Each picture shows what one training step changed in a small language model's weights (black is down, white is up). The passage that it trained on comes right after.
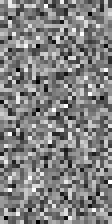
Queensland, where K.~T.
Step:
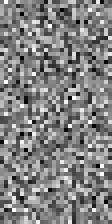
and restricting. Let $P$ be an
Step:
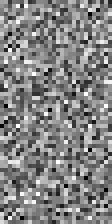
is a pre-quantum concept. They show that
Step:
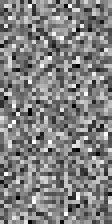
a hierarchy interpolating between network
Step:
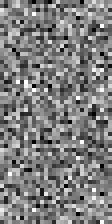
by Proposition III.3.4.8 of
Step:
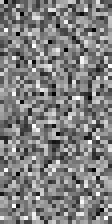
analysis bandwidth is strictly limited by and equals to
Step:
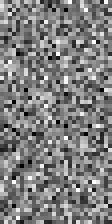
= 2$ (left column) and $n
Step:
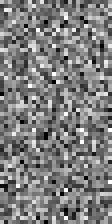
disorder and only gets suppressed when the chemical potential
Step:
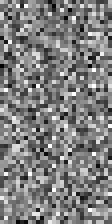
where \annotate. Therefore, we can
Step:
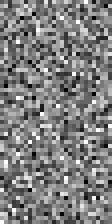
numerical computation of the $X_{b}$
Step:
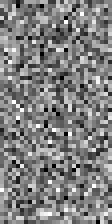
DFT calculations and existing literature.[40]
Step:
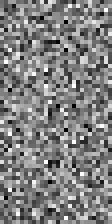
is generally guided by the training dataset loss,
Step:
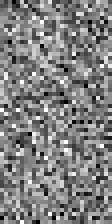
that for $v\neq v_0$
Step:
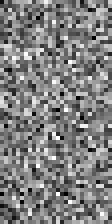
observed mass for the black hole.\\ To understand the
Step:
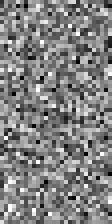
hadron naming scheme of Ref.
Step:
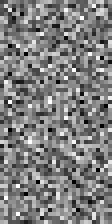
its value can be estimated in several simple
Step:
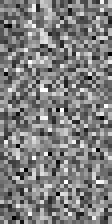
updated iteration is written into the lifted
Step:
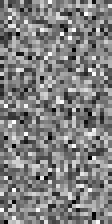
chiral logarithms arising at higher powers of
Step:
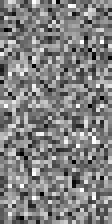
\begin{equation} f \ll \epsilon
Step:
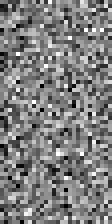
t = 0.005$ yields the worst
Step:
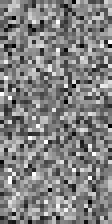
and performance of the proposed method, which uses interval
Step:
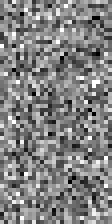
\ref{Th:Sec-limits} that
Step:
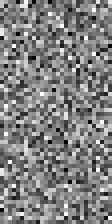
werden können,
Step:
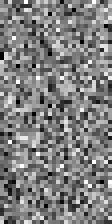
Proof.} Introduce the algebra ${\rm
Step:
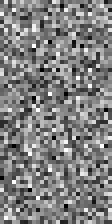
the contour $C$ is: \[
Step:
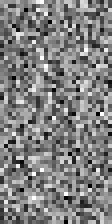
Orbit 2 has many discrete points that are randomly
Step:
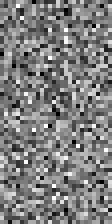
Similarly, $\mathbf{3}$ is the current
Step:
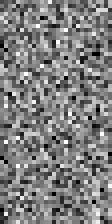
)$ we use the following three facts
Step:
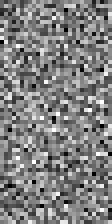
the smaller of both numbers, then a kick
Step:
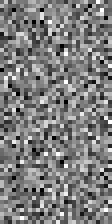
(c \wedge (a \to c))
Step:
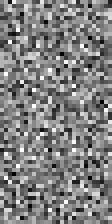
found that an ultralocal scalar field model
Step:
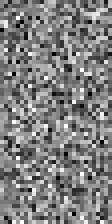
Riemannian manifold $M^n$, then
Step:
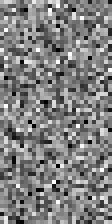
particle in the spin-$\uparrow$ or
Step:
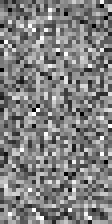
addend number 1 in (10), an important
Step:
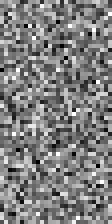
$\theta_c$ allowing the X-ray
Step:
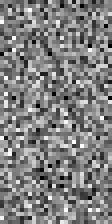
stars, but when the model $T_{\rm
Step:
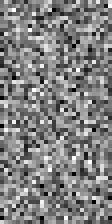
Lyapunov functions on a compact subset of a local
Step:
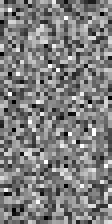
contain EVs in its interior, then it consists
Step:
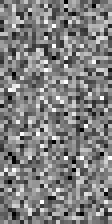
The additional key restrictions for the validity of the
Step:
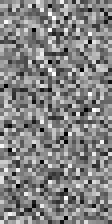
Sciences, and Free University Berlin for discussions
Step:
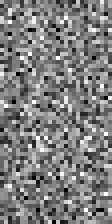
frame, they take the form \bea &&
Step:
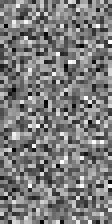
the location of the main robot after the previous
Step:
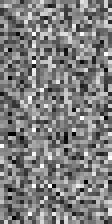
in the action corresponds to the dark matter sector which
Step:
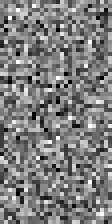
two-form. \begin{rmk}
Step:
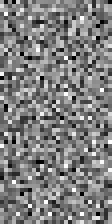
discuss charges $X_\jj$ of
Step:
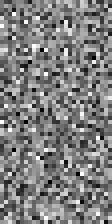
1}$ and we have a contradiction. \\
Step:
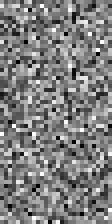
the $t$-th iteration, the log
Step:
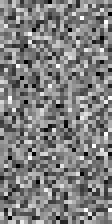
have the opposite helical in-plane
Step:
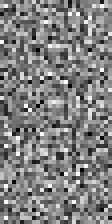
a Myr thereafter before ultimate
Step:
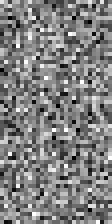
be a compact with nonempty interior. Then the following
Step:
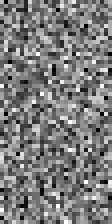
natural generators by giving the relations satisfied by them.
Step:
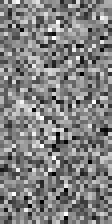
G peak stiffens and sharpens for both
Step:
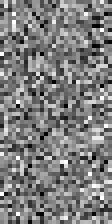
depicted in Figure \ref{deltares}. Using
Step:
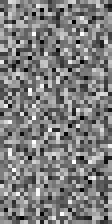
positive frequency modes associated to annihilation operators. In
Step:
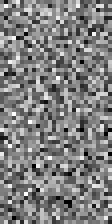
to a clustering of solutions about the expected
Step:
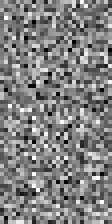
then we may express (15) as a function
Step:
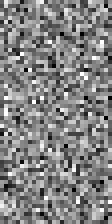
related to attractiveness of the process. The
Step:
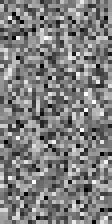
fixed value.} \subsubsection{Instabilities in
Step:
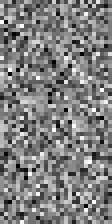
symmetric (e.g., Cholesky)
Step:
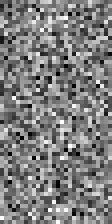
any two integer partitions $p$ and
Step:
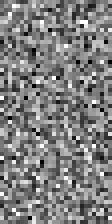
inclusion of $E$-$B$-pairs
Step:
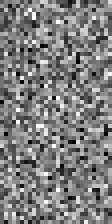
algorithm falls back to the most recent
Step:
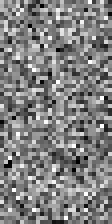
representation for $\mathcal{G}(\balpha)$
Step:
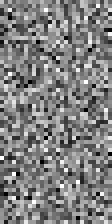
are objects of ${\mathcal C}_{k,\,
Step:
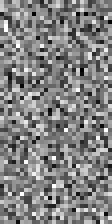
$^{206}$Pb, peaks would be
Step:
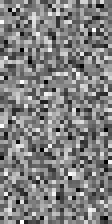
in \cite{YS} and
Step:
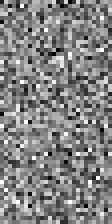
augmented low-order DG approximation is well
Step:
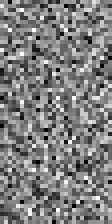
on the segmented readout anode
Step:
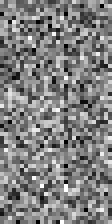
and (d) the kurtosis
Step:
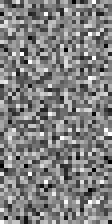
$\{\mathbf X_a^i\in
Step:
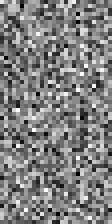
also has the SSP. We do this by
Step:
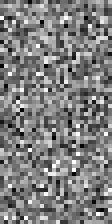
degree of motion allows the planar projection of the
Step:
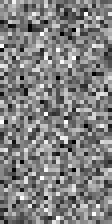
generator of the proposed methodology creates various
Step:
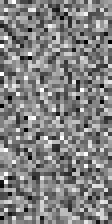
of solutions with prescribed numbers of zeros for
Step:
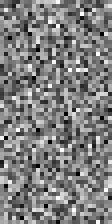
$p_T$ leading hadrons
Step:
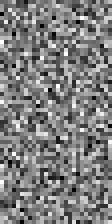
6$ AGN candidates. The {\it triple
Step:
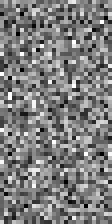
points, yields the relation $\alpha (\vert Z
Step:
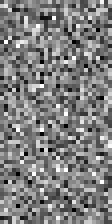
This analysis can be easily extended to find all allowed
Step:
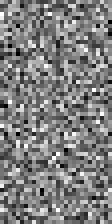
associated with the transition kernel of a Markov chain.
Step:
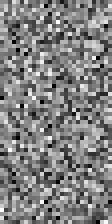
problem that admits minimisers and captures the
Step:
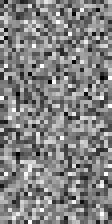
conducting region consisting of a pile of
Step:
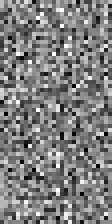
non-thermal line broadening by
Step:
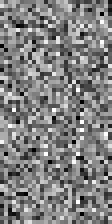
and this number may in principle vary from site to
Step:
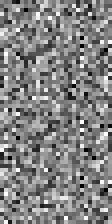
key role in experiments with inertial
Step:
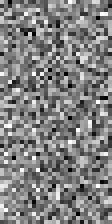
cases is similar, we are going to consider,
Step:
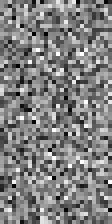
through LLM-based data augmentation, such
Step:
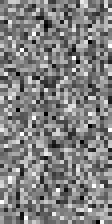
to address these issues elsewhere. This
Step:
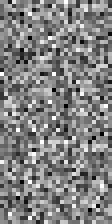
time scale that is periodic in shifts
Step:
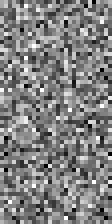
and p-fit, respectively. }
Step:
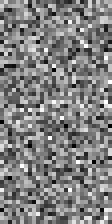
LTS and BIL, $\Delta
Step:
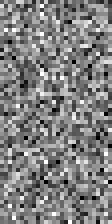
parallelization, \texttt{powerlaw} for
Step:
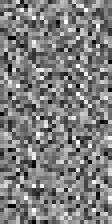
Vivatsgasse 7,
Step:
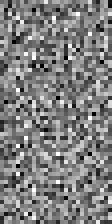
\Hom_R( \Hom_R
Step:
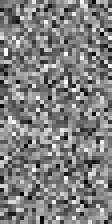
(b) the arrangement of
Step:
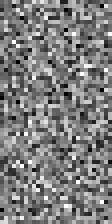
clique containing $e^w_a$,
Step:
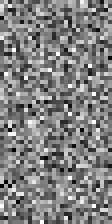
1\,\mScm, as predicted with
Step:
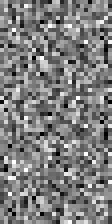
accumulated after the first-stage propagation loss
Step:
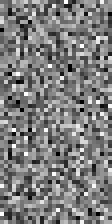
expressed in this article are those of the author and
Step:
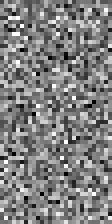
term} $\tilde{\Q}_\lambda
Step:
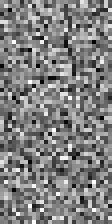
and if $R$ is any extremal
